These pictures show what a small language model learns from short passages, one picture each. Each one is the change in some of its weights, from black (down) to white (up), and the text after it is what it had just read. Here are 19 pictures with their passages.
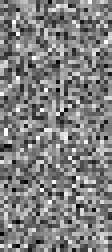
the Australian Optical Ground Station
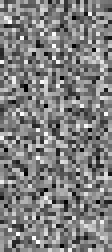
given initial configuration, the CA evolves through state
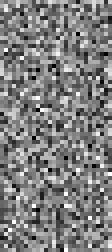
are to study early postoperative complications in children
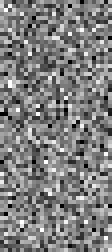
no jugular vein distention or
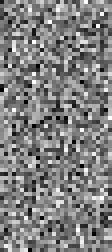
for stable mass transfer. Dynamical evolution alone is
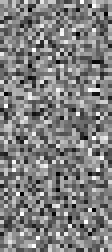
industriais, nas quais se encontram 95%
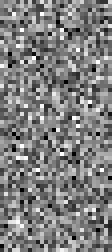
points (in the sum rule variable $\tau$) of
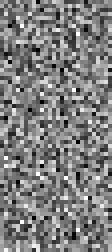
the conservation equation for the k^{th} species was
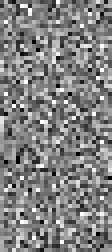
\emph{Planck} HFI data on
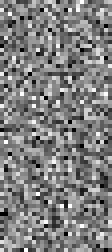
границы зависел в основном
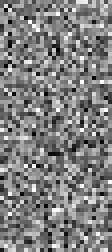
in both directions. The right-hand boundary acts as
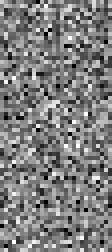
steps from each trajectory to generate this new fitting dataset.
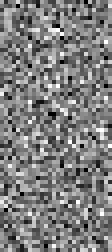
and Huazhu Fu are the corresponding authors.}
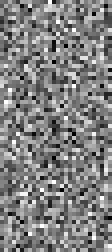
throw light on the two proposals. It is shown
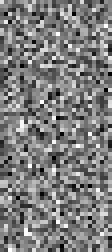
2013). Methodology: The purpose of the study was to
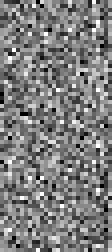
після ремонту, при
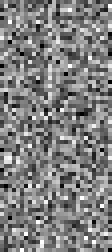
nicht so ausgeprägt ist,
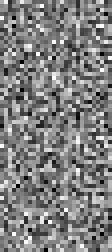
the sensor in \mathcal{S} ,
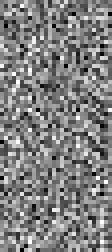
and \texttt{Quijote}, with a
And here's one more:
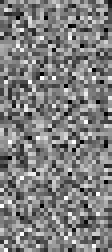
article by Johnston and Ferguson,
